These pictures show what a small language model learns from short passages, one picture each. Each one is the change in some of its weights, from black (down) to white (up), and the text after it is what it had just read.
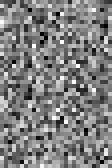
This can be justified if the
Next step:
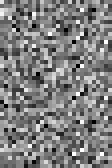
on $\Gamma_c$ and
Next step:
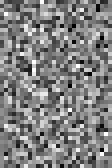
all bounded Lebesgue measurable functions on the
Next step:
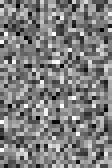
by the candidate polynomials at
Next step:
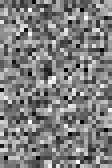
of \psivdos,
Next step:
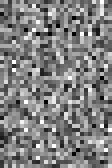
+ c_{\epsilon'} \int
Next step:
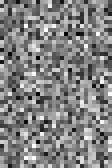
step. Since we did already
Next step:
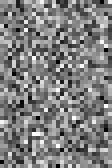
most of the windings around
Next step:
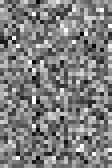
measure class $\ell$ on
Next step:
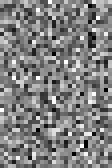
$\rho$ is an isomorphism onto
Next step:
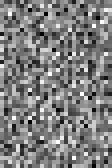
regular, or even transitive, Lie
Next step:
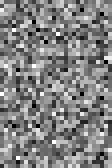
to any positive value by rescaling
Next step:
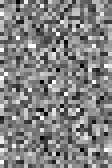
of view, studying the automorphism group
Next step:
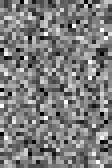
an *n*-dimensional complete,
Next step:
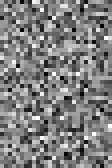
\mathrm{if} \ \
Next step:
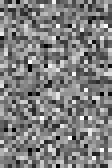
torus normalizer and its root
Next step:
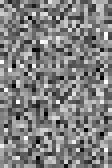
matrix $F$ such that the
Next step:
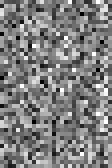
possible to find infinitely $N$
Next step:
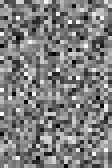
we express $F$ as
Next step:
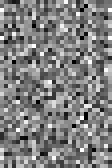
$\beta$ necessarily has the form
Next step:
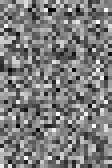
there are $i<j$
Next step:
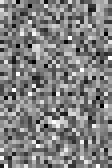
function fields $K$, and obtain
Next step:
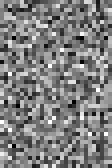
SSC-DL are very
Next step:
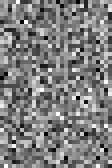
$N<\infty$. In this
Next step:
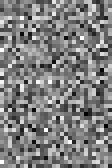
are interested in? On the other
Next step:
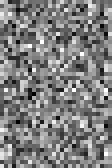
is similar to the physical values for
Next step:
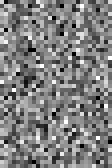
been obtained: $K =
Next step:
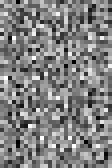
element of the geodesic. Moreover,
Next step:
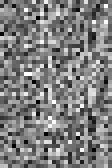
0$ for all $e
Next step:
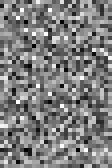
\end{align*} Setting
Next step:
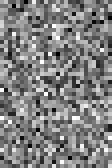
hence ${\rm SOut} \,
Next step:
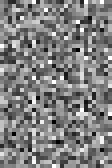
quota. % Whether
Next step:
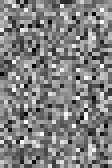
$\ph(\cdot)$ under
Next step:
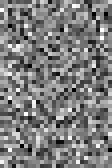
*The dual problem.* The convex
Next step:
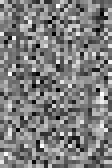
we give three basic examples of affine
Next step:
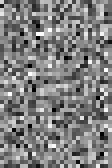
in the $y$-variable of
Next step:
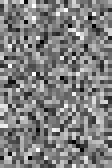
\noindent Similarly, we can prove
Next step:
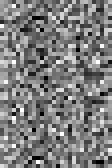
\ds:\lif \nach
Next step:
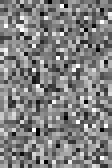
$\Delta$. \item If
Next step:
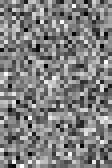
\infty$. Due to the
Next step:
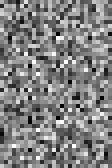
of the resulting solve times.
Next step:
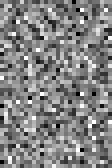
is well-defined, we computed
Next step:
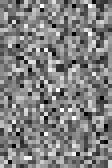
finding an expression for the density of
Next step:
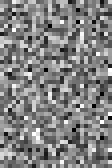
W^J$, and there is
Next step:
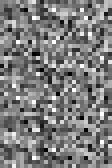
the Birkhoffian
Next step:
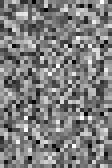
the de Bruijn
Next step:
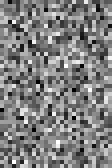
Taking the real parts of both
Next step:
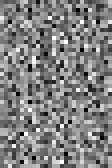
not know whether it is likely
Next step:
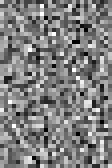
be ``too small''
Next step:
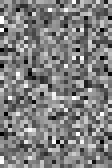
as elegance,
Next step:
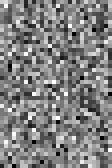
integers. These two methods are therefore
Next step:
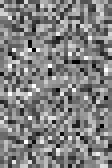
of finite energy solutions to the equation
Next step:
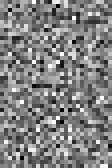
including existence of fixed-points and
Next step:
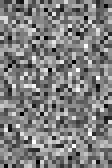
We define a test which under
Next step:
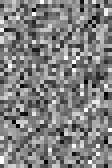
that $s(g \gamma
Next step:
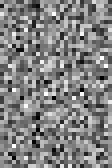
and important class of unimodular
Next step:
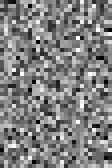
Vanishing theorems and effective results
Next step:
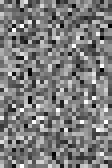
product to subspaces of noncommutative
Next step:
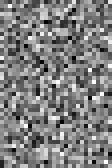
last full charge, and the
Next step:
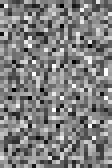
More importantly, the proposed
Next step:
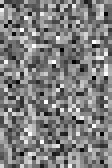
for the other weight functions we get
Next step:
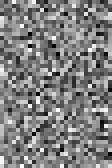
higher category theory and then define the
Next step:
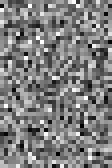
Arts*, the calculation method for
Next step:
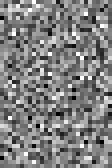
Pearson equation) satisfied by
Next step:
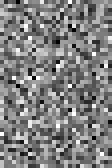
bounded structures, transformation to normal
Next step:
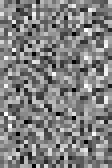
sum on the right side of
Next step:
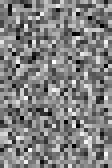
on the following calculations. We use
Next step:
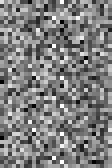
\times \cdots \times
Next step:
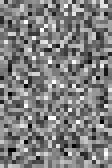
isolated singular point at the origin.
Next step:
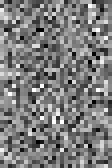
an almost simple group with socle
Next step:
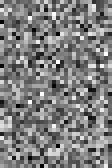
is a neighborhood of origin in
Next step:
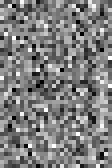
may be restated in the
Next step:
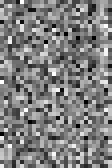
quantity is zero or infinity iff the
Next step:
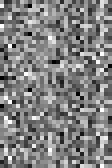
3-manifolds with euclidean
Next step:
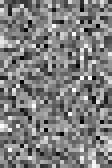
PV. The net power
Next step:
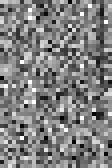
different sampling frequencies, we
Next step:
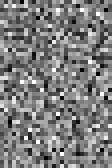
We now present an interesting corollary.
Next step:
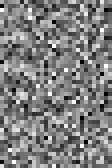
c, \end{equation}
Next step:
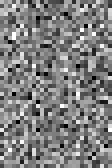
Y}^j \Sigma_\gamma
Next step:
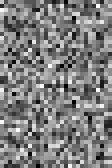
both the covariance- and
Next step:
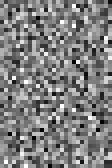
why this will be an upper
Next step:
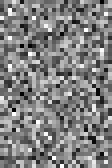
classification for \re{1}
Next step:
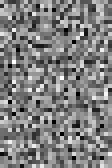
of $\mathcal{M}$.
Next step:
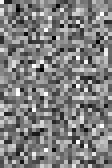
using that $a\log
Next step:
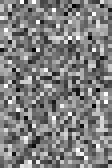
three masses satisfy the relation
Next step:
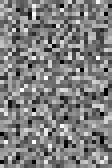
numerical traces on the interfaces
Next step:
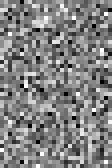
first step. If, instead of
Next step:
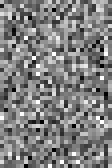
of set $H_{r}
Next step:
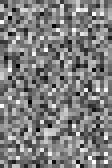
For all $0\le x
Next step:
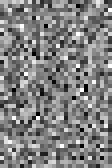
$\mathbb{C}$; we assume
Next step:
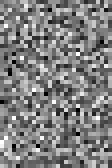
by (\ref{element}) be
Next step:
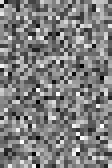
in the sense either $x$
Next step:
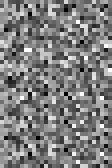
nor at the bottom of the
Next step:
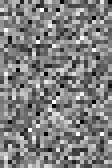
du & \text{by}
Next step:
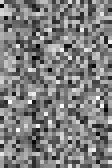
and $L$ results in
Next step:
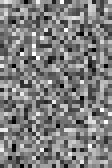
\cdot \nabla u)u
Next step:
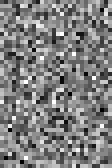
this community has been to go
